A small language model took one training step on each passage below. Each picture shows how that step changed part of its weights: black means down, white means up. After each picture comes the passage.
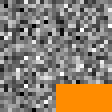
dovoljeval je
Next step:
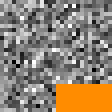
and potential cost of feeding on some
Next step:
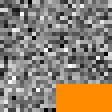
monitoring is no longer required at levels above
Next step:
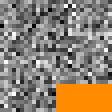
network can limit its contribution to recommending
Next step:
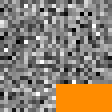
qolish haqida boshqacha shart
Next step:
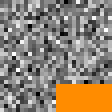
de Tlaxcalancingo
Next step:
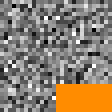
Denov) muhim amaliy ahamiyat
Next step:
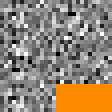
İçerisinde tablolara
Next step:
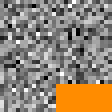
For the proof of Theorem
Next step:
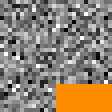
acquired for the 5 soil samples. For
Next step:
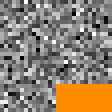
Axborot hajmining
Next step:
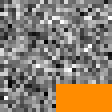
Noronha (Member) Dr.
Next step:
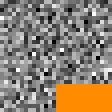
timepoints t , we use the
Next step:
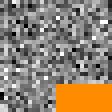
samarali pedagogik vositalar sifatida
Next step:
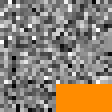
special meanings of the words are explained
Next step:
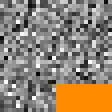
samarali qabul qilinadi.
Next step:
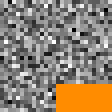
(1 %). Приведенные
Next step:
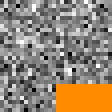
their jobs (i.e. teaching
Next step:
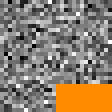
va o'z ashulariga
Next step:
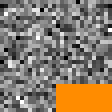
seu representante legal. Disponível em:
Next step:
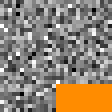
een lage Noise Equivalent
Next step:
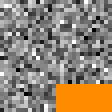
Media, Birmingham City
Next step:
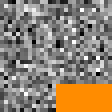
производиться на основе
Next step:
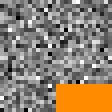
varía, lo que en su movimiento
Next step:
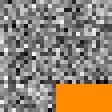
и трехзеркальную
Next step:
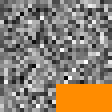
Dwarfs: A work in progress.
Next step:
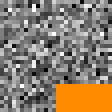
themselves creatively. He is able to develop
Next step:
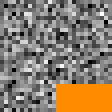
da terapêutica pode causar
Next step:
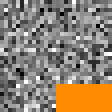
of the Institute of Oil
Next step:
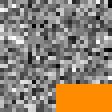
and loss of baggage. Medical
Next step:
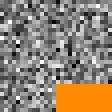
mm and applies to all the
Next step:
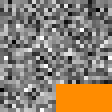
exercise-based injury prevention
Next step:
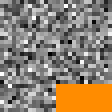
thereby interfering with nutrient
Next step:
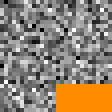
fan to move*”. In the
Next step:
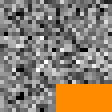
The Government of Meghalaya
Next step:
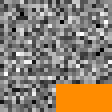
with vibrational movements. The
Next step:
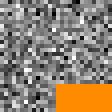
reduce problems related to the direct use of
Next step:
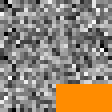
states, de novo lipogenesis is
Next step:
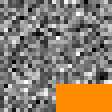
baru yang menuntut negara Indonesia
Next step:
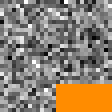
m-bromo phenacyl
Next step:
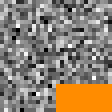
affrancata e libera⁷⁵
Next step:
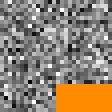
This strategy has firm attempts to provide
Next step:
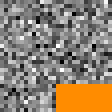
addition of S2 obtained a score of
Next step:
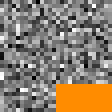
at academic lyceums. The study
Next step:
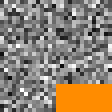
*Cement and Concrete Research 30
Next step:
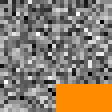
multiple decision trees for predictions.
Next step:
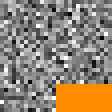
security control measures in order to establish the ability
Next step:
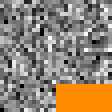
from median clypeus and another
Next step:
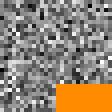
águas atingiram
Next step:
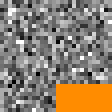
también física (Palacio
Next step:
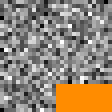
generated¹. H2020 SIMRA
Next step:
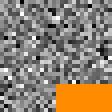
nuestro entorno, donde los
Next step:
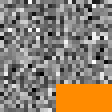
chez les mammifères
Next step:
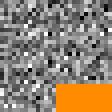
результаты при использовании
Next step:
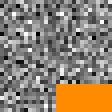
e à aprendizagem, em um ambiente que
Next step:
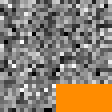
Такий тип сезонної
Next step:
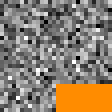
de Gestão dos Resíduos
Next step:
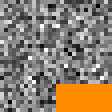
cada vez mais evidente, especialmente em
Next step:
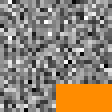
functioning of the system, simulation studies have
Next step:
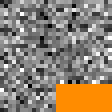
experiments were conducted during 1987 and
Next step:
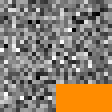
year on year." August 2025.
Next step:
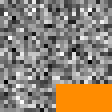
Geochemical analysis of the studied
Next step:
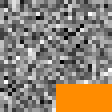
the Minister of State Apparatus
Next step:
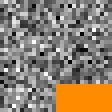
at Bank Pensiunan
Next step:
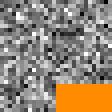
type of risk impact Expected multiple type
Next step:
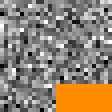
Plate Counts (APC),
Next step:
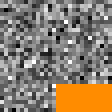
Перспективи подальших
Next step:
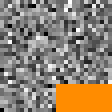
yaxshilikka sazovor
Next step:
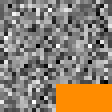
present study, namely that review articles received
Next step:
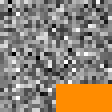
spatial analysis in studying the factors
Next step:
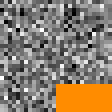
o‘zgarishlarga sabab
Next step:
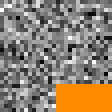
for 4 days and then to homogenization
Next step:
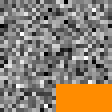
In this study, methodology adopted was discussed in
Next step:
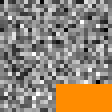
Fr Fr 7 Fi Protopedon
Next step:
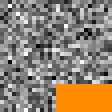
is generally used to perform grasping
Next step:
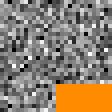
elektron ta’lim platformasidan
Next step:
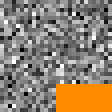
options in recent times to fulfill
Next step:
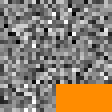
Baymuratova Zina
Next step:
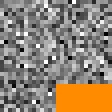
направлений государственной
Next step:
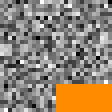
c_s The cohesion of soil
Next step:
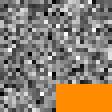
(NDRE) was calculated as
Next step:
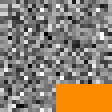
تفاعل مجموعة من
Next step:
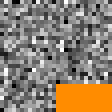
Su fundamento está en la
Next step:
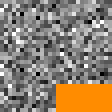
the process of measurement and assessment must meet various
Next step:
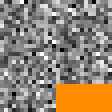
we can't suppose every regularities like
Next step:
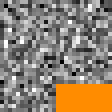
integración y articulación de los
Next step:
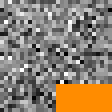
Mann-Whitney U
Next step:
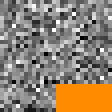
mastery, innovative approach, interactive
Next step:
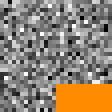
markets is the need to respond
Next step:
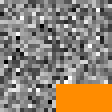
for at dei har allokert
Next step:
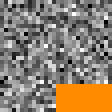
was implemented in a Mapuche
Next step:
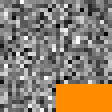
Enero-Julio 2018,
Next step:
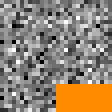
mata pelajaran biologi,
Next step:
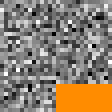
with no evidences of particulate. But
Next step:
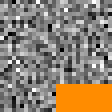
distributed computing infrastructure tightly integrated
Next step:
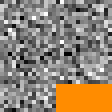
стаття 1166 ЦК України
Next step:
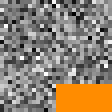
in Forschung könnten
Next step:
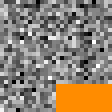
aniqlashda qiyinchiliklar
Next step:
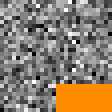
quyidagicha topiladi:
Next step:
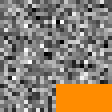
in metric learning is used to reduce the
